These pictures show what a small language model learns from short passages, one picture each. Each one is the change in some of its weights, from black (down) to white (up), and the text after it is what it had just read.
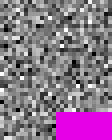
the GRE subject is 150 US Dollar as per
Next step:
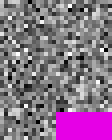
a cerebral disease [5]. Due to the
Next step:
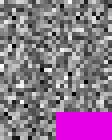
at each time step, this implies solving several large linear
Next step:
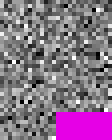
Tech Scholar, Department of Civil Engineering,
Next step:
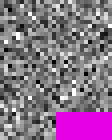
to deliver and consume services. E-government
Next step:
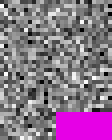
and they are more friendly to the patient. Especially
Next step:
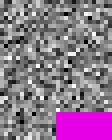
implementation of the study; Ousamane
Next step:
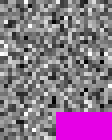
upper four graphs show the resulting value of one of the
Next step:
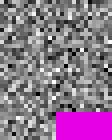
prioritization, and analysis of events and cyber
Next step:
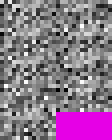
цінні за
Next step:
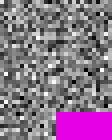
current efficiency were observed with increases of Cu concentration while keeping
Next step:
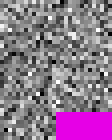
timbre, this study has revealed the differences in the production
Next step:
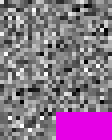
vulnerable CTs ranked by link length. Figure
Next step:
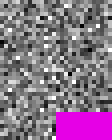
the interaction between scattering and line absorption of radiation.
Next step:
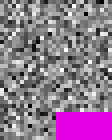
and mesomeric effect, photodegradation,
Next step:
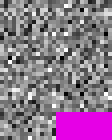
repository, a detailed and partially overlapping list of
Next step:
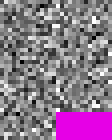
from 2.16 to 2.76. Conclusion:
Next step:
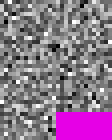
represented or misinterpreted with Bitcoin.
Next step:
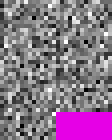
relays them to the Arduino. The
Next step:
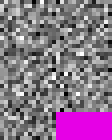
most focal lesions in the uterine
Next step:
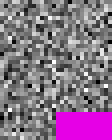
the north direction were infected more than the trees in the
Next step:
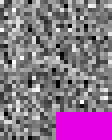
if the required time is greater than threshold value processed for distance
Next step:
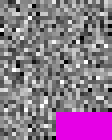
the cancel culture oftentimes calls out a target
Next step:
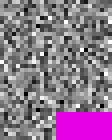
the intensity, wavelength, pulse duration and
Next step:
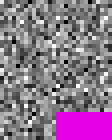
difficult to treat (Upadhyay, 2020).
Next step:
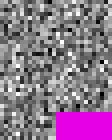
FUTURE WORK We presented a generic tool
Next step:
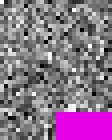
popularity reported by many institutions is ‘Chegg’
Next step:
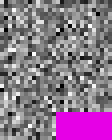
minimum intervention principle, (2) preservation of the existing
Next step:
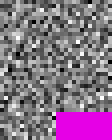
(constrained siting) Wind & solar capacity
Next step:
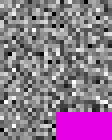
only applied on the areas meant for contact
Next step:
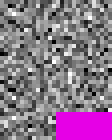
be concluded that it is necessary to produce more green electricity as
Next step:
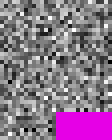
the fiber type. Water absorption is continuously reduced by
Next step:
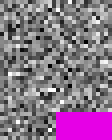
from class B85 concrete were produced under industrial conditions
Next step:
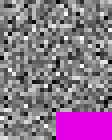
assessment is essential in generating technologies suitable to their needs.
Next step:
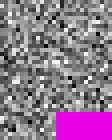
from chlorotropone and diethyl malonate can
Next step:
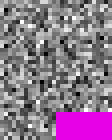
parameters of the *TStyle* template,
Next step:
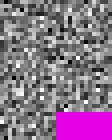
material and CTT material. For UD specimens,
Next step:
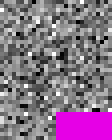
of this technique for improving the performance of existing radar
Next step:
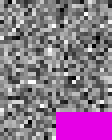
exacerbate AD pathology by reducing
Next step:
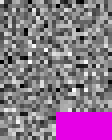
him turn and leave, the non-verbal act
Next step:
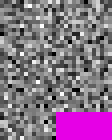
“nick-named” Stiff-man
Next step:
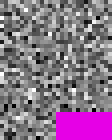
so on. In addition to direct benefits, these trees provide
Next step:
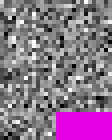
principle. A central building block here is Resilient
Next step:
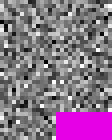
as a result of their ability to utilize a wide range
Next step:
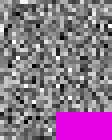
2: Exploded View of the
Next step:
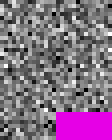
is indispensable for the preventive strategies to
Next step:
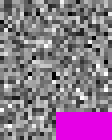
The application of European Union law by the authorities of the Republic
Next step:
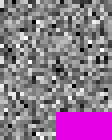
affected residents, on the other hand. These benefits need not
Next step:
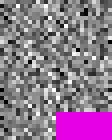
Pneumonia, Pulmonary
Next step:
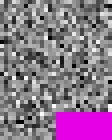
converters (MMC) based on decentralized control
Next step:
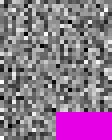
amplitude over wavelength and can be measured directly from
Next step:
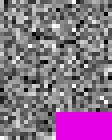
measurements and the capability to discern between different dynamic states.
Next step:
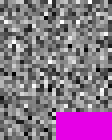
proposed system is explained by four modes. Fig 3:
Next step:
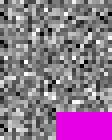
applications is the different numbers of input parameters used. Here,
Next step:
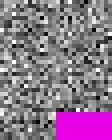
given a hint about the most appropriate strategy for each
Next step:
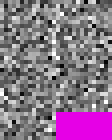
with SpO₂ less than 90%. 2. Results of
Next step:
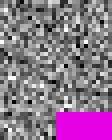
Professor for education, social pedagogy and youth
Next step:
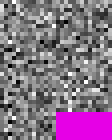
to have an adequate immune response as it is necessary for
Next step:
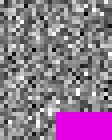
compliance with regulated procedures on digital logistics platforms are not
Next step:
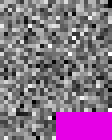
the emphasis on pre-flight planning versus
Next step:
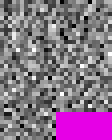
In addition, the expected value is significantly changed after
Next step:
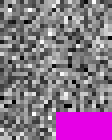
hyperpigmentation show an advantage of the active medicines
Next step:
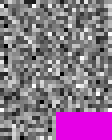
(GO) terms in the *Biological Process*
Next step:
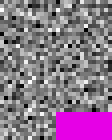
a delay in the eruption of the first
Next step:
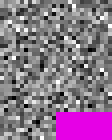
to analyze how the functionality of dissolving this power between
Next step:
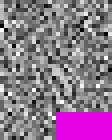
favor of a Weiss score 4 adrenocortical
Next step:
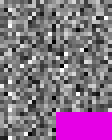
the conductor length participates in carrying and
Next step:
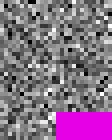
were increased up to 8.45 ± 0.08 and
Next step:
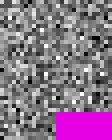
individual partners) aimed at training, including best practice
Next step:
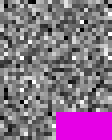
were significantly reduced at weeks 3 and 4. These results appear
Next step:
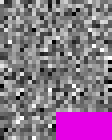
behave is the very atmosphere of the poem; they
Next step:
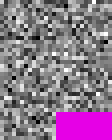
long term, the authors proposed strategies to prevent these
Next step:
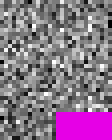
class students? 3. Is there a significant difference between the
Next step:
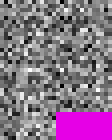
Merkis, C.I.;
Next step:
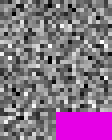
the first-second-order barriers. Results also indicated
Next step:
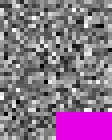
to Debt to assets (DTA)
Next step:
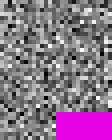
the patient's name, age, gender and address.
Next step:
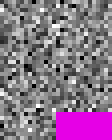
of these disruptive innovations like CCTV
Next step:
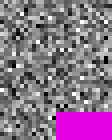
the electronic health record. Case Report A
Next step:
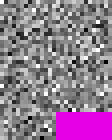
out a comparative-historical analysis of the
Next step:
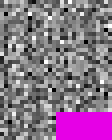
combining four SA algorithms (SenticNet,
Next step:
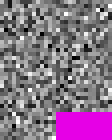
law to calculate effective permeability. Clients agreed to
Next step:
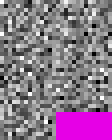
dilation A by B , followed by the
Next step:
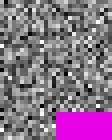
drug therapy, experience an increase in body weight by
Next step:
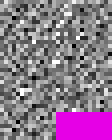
decreased the porosity (Viruthagiri
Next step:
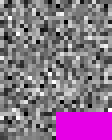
Eastern India. Genebank Impacts Working
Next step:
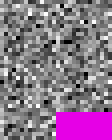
and, more than half of the lost weight was
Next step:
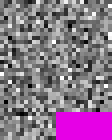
income distribution and a stagnation of wages
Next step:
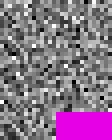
values of $n=0.5$ for
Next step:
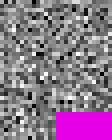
in general, our experimentation with topic modeling 198 typically
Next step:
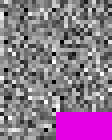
paleness in the skin, lethargy,
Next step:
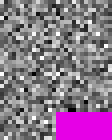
Technology, China, 1994 M. Eng., South China
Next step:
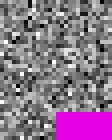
Sort using each objective value $ON =
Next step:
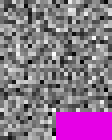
reports our study of the proposed modulation algorithm, which
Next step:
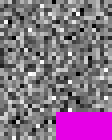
the Scalp: A Case Report and Literature
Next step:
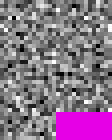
convolutional layer in order to match the original
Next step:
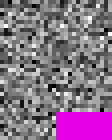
arm spacing. Extrusion created a much more
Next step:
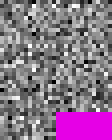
actually decrease, contrary to the usual expectation
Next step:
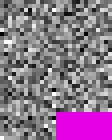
hydrogen ion concentrations other than that of the
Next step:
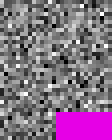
the percentage poor performance in ICT curricular of schools in
